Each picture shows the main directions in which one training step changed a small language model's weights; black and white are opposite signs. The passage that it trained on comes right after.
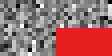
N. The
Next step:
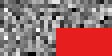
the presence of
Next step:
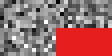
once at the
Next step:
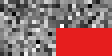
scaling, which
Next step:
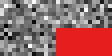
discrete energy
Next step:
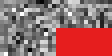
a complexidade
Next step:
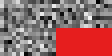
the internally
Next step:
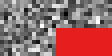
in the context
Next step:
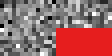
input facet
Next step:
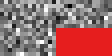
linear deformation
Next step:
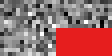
choose the
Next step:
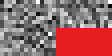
the transposed
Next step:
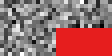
produced. The
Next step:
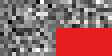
marked in
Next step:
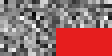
the dynamics
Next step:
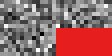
sich der
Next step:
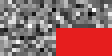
assess the
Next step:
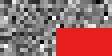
simulations show that
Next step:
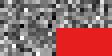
these results were
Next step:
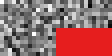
of the minor
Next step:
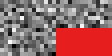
processor) with
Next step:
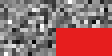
fit to
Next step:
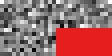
da educação
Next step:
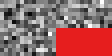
as the lens
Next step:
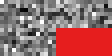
bei einem
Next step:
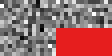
points of
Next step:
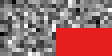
and in the limit
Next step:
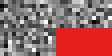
also be used to
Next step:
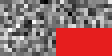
a vector
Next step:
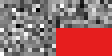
negative result
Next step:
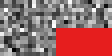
of theoretical
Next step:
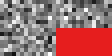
se describe en
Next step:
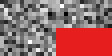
be equal to
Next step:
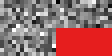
added in
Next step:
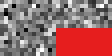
can be seen
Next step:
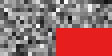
— aniq
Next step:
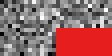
values, in order
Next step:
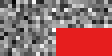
model of a
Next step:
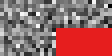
the appended
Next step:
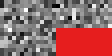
has larger
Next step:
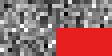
energy and intensity
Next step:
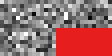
allows a
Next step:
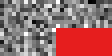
result, an
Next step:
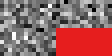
в том,
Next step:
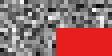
rod are shown
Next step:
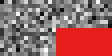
because of
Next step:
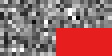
long range
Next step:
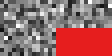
for an operator
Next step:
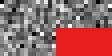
(h) do
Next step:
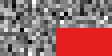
parcel of
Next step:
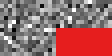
about working
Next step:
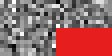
entering the
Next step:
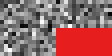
sociales se
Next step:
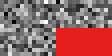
comments on the
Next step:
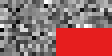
regard to the
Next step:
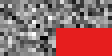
close to
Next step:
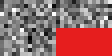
the features
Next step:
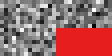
что в
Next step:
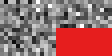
a coloron
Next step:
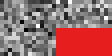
research work
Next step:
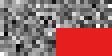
the equations of
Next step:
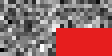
that takes real
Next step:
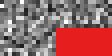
there are real,
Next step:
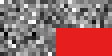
o tratamento
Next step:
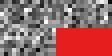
em 9% e
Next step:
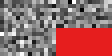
the left
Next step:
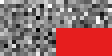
Pedro &
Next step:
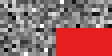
volume in phase
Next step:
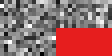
some interesting
